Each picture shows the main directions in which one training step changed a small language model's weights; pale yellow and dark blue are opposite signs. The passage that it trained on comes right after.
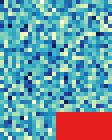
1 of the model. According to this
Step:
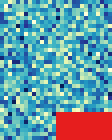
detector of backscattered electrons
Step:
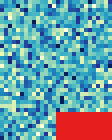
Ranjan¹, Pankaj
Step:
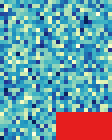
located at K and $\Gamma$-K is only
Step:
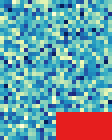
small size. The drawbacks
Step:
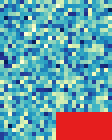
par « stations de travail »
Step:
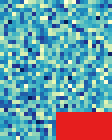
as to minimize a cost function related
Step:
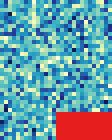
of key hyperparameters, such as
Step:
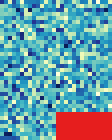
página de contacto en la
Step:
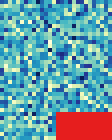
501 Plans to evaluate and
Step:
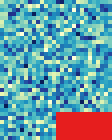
Aspects of the Curses in the
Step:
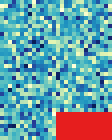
assistant at Daffodil
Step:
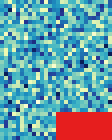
copy number (x-axis)
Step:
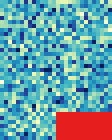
urbanas, tem sido
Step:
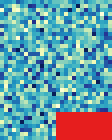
(Figure 21) (diterpenes
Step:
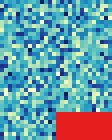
in Figure \ref{halo35}.}
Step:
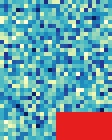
berubah dengan cepat’
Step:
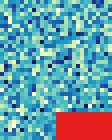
of Development Studies,
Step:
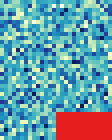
not only know these technologies, but also
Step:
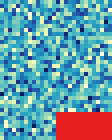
in a dialogue, they are able
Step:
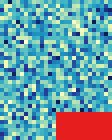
para formar uma massa não
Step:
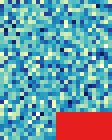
prevent it. In addition, in the
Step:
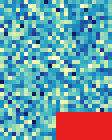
Fig.4 Hose collar All
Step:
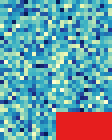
order differential equations is said to be
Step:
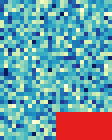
toponim, Mirishkor,
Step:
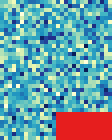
para as cidades, especialmente
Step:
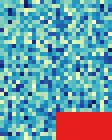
if there is any mass hierarchy among
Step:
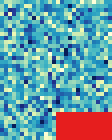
varied and rich legacy- more than
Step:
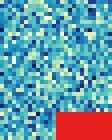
konversiya mavjud
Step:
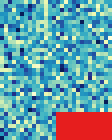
Purpose: This investigation was
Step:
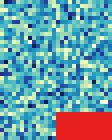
method is used in quantitative research design and
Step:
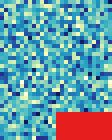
order to achieve a gain of
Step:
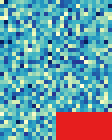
In the case of SN~2014J the
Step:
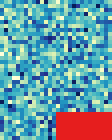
los últimos treinta
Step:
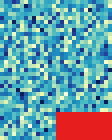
were searched in the FIRST
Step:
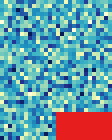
medicamentos, automedicação e
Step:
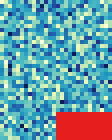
$\mathcal{S}$ and $\mathcal{T}$,
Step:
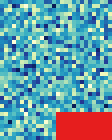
\end{align} while our sufficient
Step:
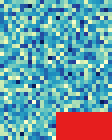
areas: i) technology,
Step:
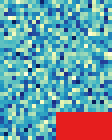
with the terrorist operations of
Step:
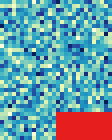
and Health, Istituto
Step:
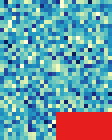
на Украине.
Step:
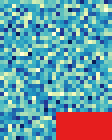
errors as they happen.
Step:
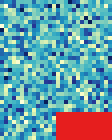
environment in which international R&I
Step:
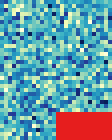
decay of QP sources is observed to be
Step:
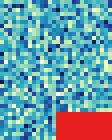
recession as indicated by negative
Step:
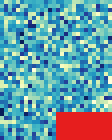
notoriedade na abordagem da
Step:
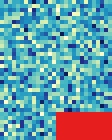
avvalo, ushbu
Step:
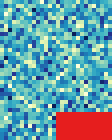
está licenciada com uma
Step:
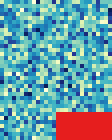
the superpotential $\lambda$ and
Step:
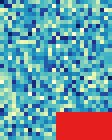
opens up a new kinematic
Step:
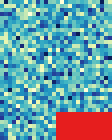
} \caption{ Contour plot of the
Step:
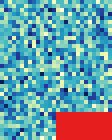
con un tamaño promedio
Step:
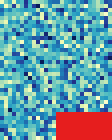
is taught to be modeled following the
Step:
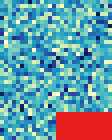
de equipamentos que ajudem
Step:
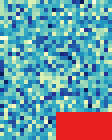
with the adopted abundances indicated
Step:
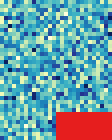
Ratio at 532 nm
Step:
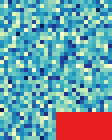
руху; κ –
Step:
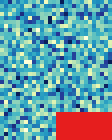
there remains a strong cultural
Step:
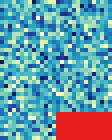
$n\to\infty$ for fixed
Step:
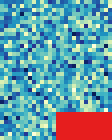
to automatically trigger on different
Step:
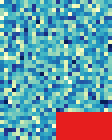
average clustering coefficient of
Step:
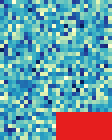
support the patient's quality of
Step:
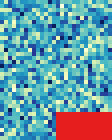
plaquetopenia, valores
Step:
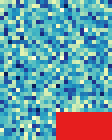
Science, University of York,
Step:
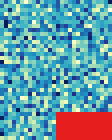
preference and satisfaction between
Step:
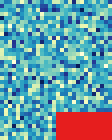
– review & editing. NM:
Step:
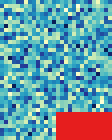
and recognition bringing job
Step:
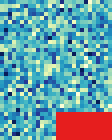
ressentie par une personne
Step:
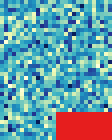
zeroth-order Hamiltonian
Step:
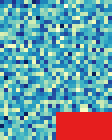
across the diverse array of questions
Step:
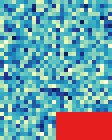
the husband and the wife.
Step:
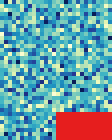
relatively simple analytical expression is
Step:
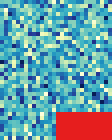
at 10 K and was named as C
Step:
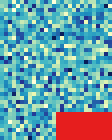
nanotube on a graphite
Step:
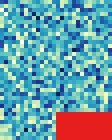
Engineering Specialist. He
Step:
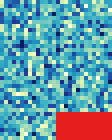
wellness targets optimizing
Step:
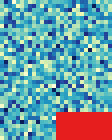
Darus Badrul Zaman.
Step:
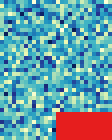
A1 and A2. The tables are
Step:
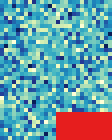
accretion onto cores have some
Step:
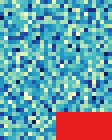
parameters and additonally employ data
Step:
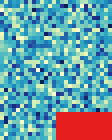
Maxwell Telescope
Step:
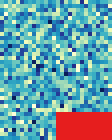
is the cumulative duration and average
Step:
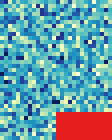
a clear indication that the dumpsite
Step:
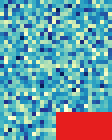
At this stage we have reached a
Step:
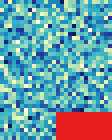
*Methicillin Resistant
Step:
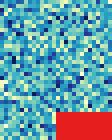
Fralick M, Tong A,
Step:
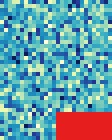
shakl va usullari 22
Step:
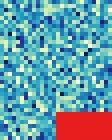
mashg'ulot vazifalarini
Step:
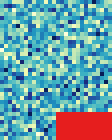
estava a quase 700 m de
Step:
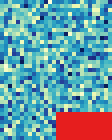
mechanical characterization of FA,
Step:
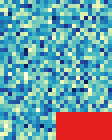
the results for the weak coupling allow
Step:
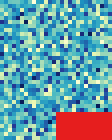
are enfleurage which is the
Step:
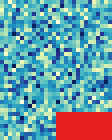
disruptions - Emissions and
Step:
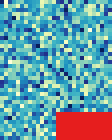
первый контракт
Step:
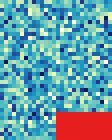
methods; such studies do not concern
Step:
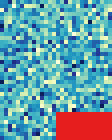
effects such as Doppler boosting
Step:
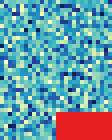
a 5-point Likert
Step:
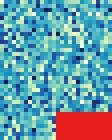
pada (Gambar 8). Sumber:
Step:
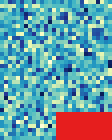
e da volta a calma (10
